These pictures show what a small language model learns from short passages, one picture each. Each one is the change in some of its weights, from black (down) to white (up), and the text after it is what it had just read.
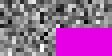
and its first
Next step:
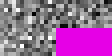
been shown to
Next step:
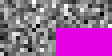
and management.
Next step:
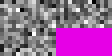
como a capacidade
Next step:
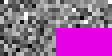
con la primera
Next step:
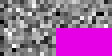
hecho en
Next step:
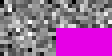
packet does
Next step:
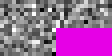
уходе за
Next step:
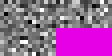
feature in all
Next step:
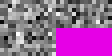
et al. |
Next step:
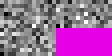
the mirror
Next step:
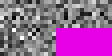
bem que a
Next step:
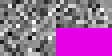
the initial values
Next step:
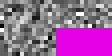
relaxation in
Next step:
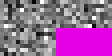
of students
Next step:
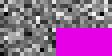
integração no
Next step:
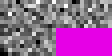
I sudah
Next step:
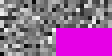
realização de
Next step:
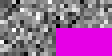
el estudio
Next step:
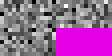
Phys. Rev.}
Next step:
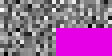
traga uma
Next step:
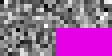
is parallel
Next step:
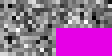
sense that
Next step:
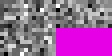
compute the first
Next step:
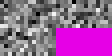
que outros
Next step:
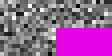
& \textbf
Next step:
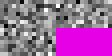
of the flow equations
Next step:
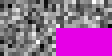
chiqish va
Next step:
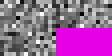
entanto, com
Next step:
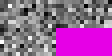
Digital para
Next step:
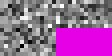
yielding very
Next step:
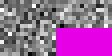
note that the relative
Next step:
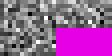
parmi les
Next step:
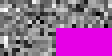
algebra and
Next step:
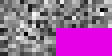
corresponding identifier type
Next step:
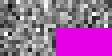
tests at
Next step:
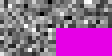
hal qila
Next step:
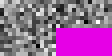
and $\sigma =
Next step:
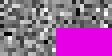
the characteristics
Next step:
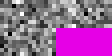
denk ik
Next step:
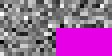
ensinou de
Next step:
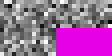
va davom
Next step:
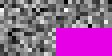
To this end,
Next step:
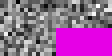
activation energy.
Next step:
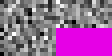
the transmitted
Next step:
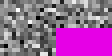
ME mechanism from
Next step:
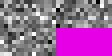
coefficients are
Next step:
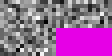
tushida uni
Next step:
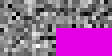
of random number that
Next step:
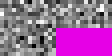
it will be
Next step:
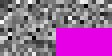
personal investigador
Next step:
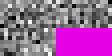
between blind measurements
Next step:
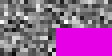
by means of
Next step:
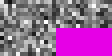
value of the
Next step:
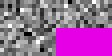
and such a change
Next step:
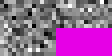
multiple measurements followed
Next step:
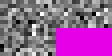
como uso
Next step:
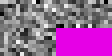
reactions of the
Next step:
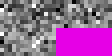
and this is the
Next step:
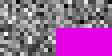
based on network
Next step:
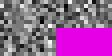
The effects of a
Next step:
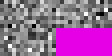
donde la
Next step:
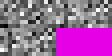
three different cases
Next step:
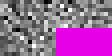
be v, and
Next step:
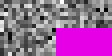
con le sue
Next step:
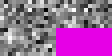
to an initial spin
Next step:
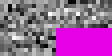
are {\em
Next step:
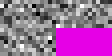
runs are using
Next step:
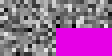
masses from the
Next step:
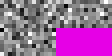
more advanced
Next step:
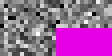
Populations of
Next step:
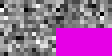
specialization are
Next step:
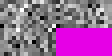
the first 36
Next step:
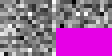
is verified.
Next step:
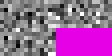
Information and
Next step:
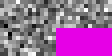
degenerates to
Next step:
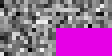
and here we show
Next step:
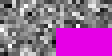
weights of
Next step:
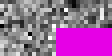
stability to
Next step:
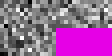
a vectorial
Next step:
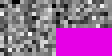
Similar es
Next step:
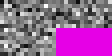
debido a
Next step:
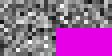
only an internal
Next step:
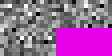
Em termos
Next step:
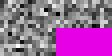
г. в
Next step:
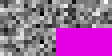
qiladi va
